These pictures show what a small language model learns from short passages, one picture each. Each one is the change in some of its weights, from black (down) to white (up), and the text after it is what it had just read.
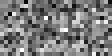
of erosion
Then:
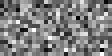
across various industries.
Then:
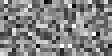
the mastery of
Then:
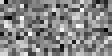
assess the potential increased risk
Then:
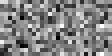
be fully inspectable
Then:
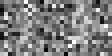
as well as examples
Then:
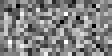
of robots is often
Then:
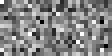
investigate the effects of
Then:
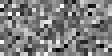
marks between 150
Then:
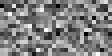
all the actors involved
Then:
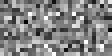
individuals are instrumental in
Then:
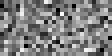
for the initial set of
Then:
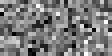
trials, in which
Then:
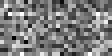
one could begin
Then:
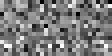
Disruption in
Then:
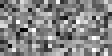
customers. In the
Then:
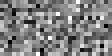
dacha development in
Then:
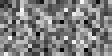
innovative new methods including
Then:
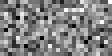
of cotton
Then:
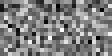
as a function of knowledge
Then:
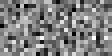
– Plan of
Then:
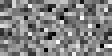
taking the mock
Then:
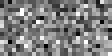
by national laws on
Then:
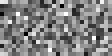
City of Athens
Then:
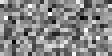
Available at
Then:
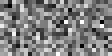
representation of the
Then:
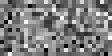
time interval between the
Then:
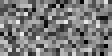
learning media; 3).
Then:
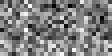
coal ash as
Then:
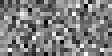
indicators can we
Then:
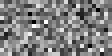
oxidative DNA
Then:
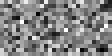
weak property rights
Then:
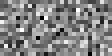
function Each social
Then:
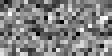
reducing litters around
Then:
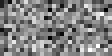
no statistically significant difference
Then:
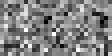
be used in the
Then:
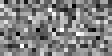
of the integrand in
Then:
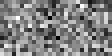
enough quantum
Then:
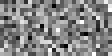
dataset (as per the
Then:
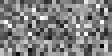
antioxidant activity
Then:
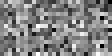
endothelial growth
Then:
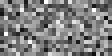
transport network. This paper
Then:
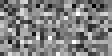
online version of this
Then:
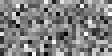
over 700 bacterial
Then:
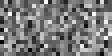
The analysis is based on
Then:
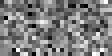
origin for marketing -
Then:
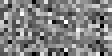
fluid dynamics
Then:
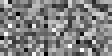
the CKM matrix
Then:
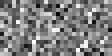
large-scale datasets
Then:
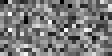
ensured and made
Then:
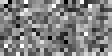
controversy over
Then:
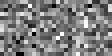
who residing in areas
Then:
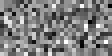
guess, they can
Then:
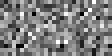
to how they would respond
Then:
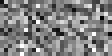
gods in the
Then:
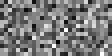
your classes?
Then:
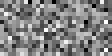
chemical stability allows to
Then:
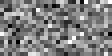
to monetary policy
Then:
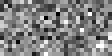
not, only a small
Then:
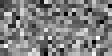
and embedded approaches
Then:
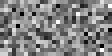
the braided
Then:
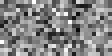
milk to
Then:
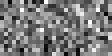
network applications with a
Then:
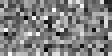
correlation between the increase in
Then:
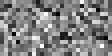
a cooling agent,
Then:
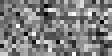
CMC and other
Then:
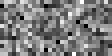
occupational health and
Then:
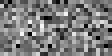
2). It can be
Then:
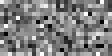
This approach employs
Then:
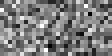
to Jainism.
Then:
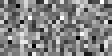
output power in either
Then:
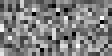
also, for understanding the
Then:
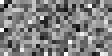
In Fig. 8 the
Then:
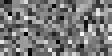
Induced by
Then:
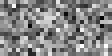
construction of the second author
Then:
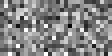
is significantly less than the
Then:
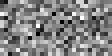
different scientific disciplines
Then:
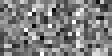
levels, inventory
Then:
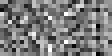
Of Human
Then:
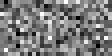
one of the projects'
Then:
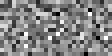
the coefficient of correlation,
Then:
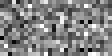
ply waviness
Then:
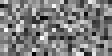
population: Demographic
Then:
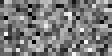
between languages -
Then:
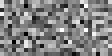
Is Not Yet
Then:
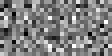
S travel times for
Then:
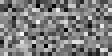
been modified into
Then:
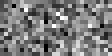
revenue along with
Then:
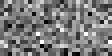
to do with Information
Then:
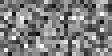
is a source country for
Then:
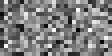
information technologies. In
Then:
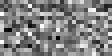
them mainly those who
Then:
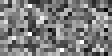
a otros
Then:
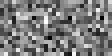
viscosity and
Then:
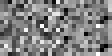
time benefiting from the
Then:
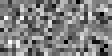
device is used. It
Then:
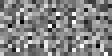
are provided as contextual
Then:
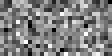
soil due to soil
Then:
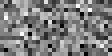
temperature can also affect the
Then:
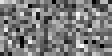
in civil behaviours
